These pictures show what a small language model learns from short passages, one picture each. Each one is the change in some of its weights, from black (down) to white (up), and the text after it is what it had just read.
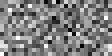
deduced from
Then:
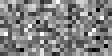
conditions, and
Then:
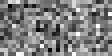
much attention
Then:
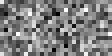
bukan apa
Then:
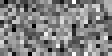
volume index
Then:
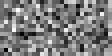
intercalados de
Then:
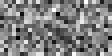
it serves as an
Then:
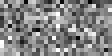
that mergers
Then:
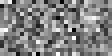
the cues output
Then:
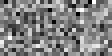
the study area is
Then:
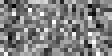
в основе
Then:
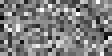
car at one of the
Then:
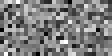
model has a high
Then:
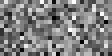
A motorized
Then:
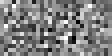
Water activity
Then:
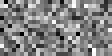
them in the main
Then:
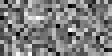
the mobile
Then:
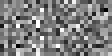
on the insects
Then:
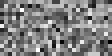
Dentre as
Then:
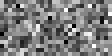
Table" and
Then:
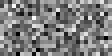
purpose of
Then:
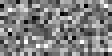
act as one
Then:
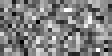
and Heberon
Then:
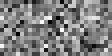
the creation and
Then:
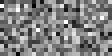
concentrates on a
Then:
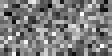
better treatment
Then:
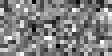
cyclic group
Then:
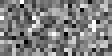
principle has been
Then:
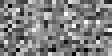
las condiciones
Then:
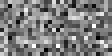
may result in the
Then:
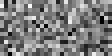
a category that
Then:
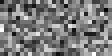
universities in
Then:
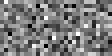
bilishi uchun
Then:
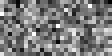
Yes Yes
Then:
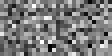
communication between
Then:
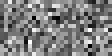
from SRTM
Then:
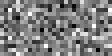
Vitamin C
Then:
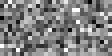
to support the process
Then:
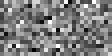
under the terms and
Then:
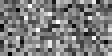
exceeds the
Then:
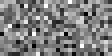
na ang mga
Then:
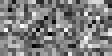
à saída
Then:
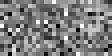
listening to
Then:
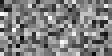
learning in students
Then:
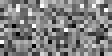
de residuos
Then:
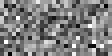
customer data
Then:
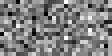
em práticas
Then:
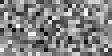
вагонів у
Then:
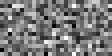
que permitam
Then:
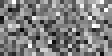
Alan Liu
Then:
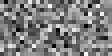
boca un
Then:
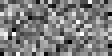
other risk factors
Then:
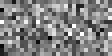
etc. There
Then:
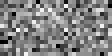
sino por la
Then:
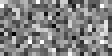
у ряда
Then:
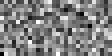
and monitoring.
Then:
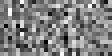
level set equation
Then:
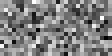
van een
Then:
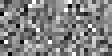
used multivariate
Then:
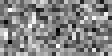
of Health,
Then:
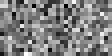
nicht oder
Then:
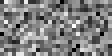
these, four
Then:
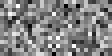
Shu bilan
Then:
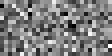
at a matrix
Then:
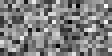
that this is an
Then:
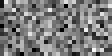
primera gde
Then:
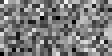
to other organs.
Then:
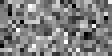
Results Table
